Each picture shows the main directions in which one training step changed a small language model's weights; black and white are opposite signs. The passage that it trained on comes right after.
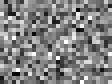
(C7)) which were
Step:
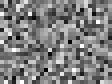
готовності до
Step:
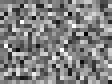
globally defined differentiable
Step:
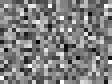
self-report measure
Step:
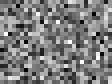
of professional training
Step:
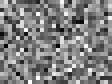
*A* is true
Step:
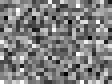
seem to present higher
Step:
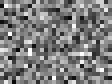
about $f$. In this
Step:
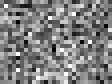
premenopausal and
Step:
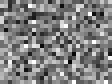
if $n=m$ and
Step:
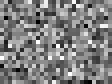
point at 20 weeks,
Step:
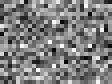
them, earned
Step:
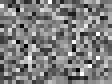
{\em In the present paper we
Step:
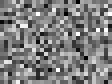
pattern and set a
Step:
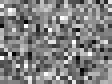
the Figure 3. The
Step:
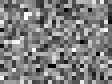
C: C$ is an
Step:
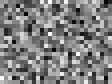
long exact sequence
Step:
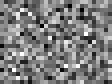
existence of an optimal map
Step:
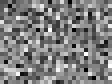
bu pedagogik
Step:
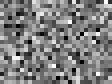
of shortening the
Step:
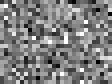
eigenvalues, and
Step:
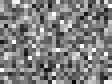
\phi d\beta,
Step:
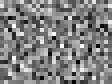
join the service
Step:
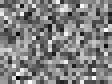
in 3D printers
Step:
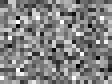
on giving the proof of the
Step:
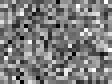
der sie auf ein
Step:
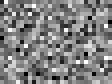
\phi_i \right
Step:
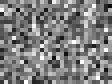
computed geoid
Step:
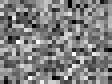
The original aim was
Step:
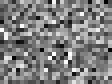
to train the models for
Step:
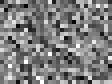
which the isotypical
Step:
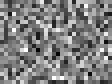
Ahmad M.,
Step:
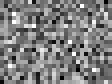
Effective interface
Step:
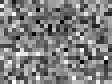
consists of transmission system
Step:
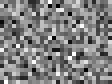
ish sifatini
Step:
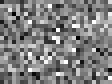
terminal will print the
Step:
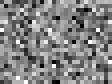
e lajes de forro
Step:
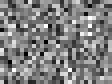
g \right) } -
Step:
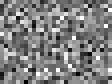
r$ for $1 \leq
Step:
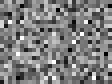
falta de lei que
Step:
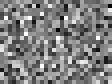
would be very
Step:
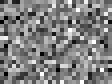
het van het
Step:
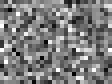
General medicine,
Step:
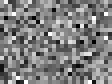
agent** do not have a
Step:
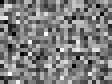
which $M_{\Theta}$
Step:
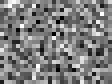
tube should be a
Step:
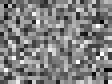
pela Monsanto
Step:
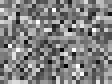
generated module $N$.
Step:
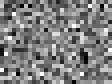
Nation Conference on
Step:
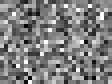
in time \begin{align*}
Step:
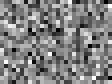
\right| y \right]
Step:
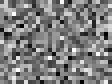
individuals not following
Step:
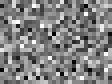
are attached for
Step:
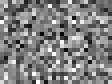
act on the entire
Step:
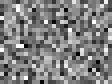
military security
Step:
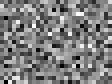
among the strains.
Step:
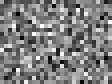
to Gogacz, in
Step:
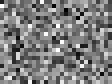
Matrix failure by
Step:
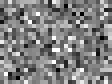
wisdom to govern
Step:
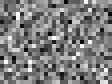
becomes strikingly
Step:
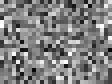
research projects? If
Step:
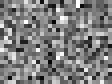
\end{proposition} The
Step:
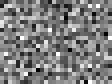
paper we presented a row
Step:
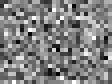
group for comparison.
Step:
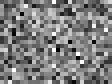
hence the optimal
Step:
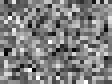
An Implementation
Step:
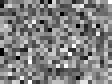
On the other hand,
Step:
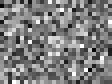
Keywords: :
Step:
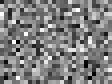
on a smooth conic
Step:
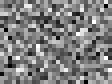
derive that, at fixed
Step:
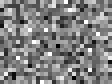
B^{d}$ we have
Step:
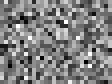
from the eigenvalue
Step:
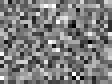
distribution center, and
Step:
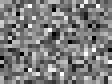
dalam mengingat
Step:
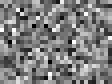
ignore something
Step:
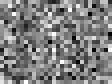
Reike, and
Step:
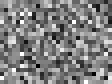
diseases (Gul,
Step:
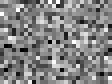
In later years,
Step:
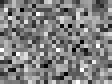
the band. The two
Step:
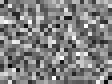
cases where the solution of
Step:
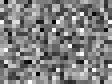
remains valid when the
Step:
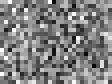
China Normal
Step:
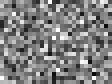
All other chemicals
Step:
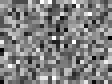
El trabajo con
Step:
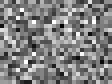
formula (27) can
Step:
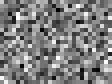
reducing conditions. It is
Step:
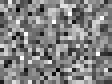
- аниқ фан
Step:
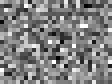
uma tendência que
